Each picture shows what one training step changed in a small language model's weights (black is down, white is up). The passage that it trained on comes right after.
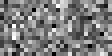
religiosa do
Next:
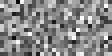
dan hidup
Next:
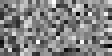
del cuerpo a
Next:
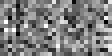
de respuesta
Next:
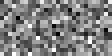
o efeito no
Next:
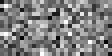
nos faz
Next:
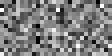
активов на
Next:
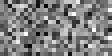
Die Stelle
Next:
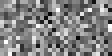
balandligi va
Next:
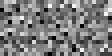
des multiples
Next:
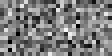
claves antes
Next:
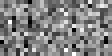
1. Giriş
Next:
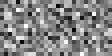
y el resultado
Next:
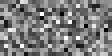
lower and
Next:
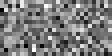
of Means
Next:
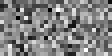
survei dengan
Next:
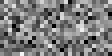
o uso de
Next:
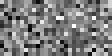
thought and
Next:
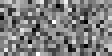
por meio de
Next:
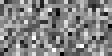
die konkrete
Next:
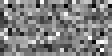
به مدینه
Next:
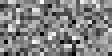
que se realizan
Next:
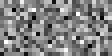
etmek ve bu
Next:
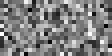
fait par le
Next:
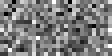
году рак
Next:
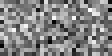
tabiiy va
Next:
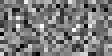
и робота
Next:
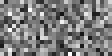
mana shu
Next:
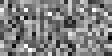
enfocados en
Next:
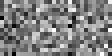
em relação ao
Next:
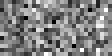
inhoud van het
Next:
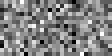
material e a
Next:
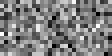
organisatie en
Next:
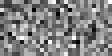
el programa
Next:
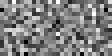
adensados e
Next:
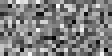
pode assumir
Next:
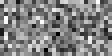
durante la no
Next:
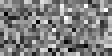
severo de la
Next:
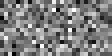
tornando o
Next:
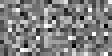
/ Issue
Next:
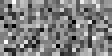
que em condições
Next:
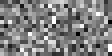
leg. MM;
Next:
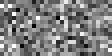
zu deutsch
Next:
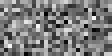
human activities
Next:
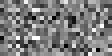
definieron el
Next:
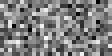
Bu makale
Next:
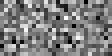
îi se poate
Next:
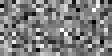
в этой
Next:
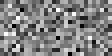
dinamik va
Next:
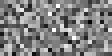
se referir
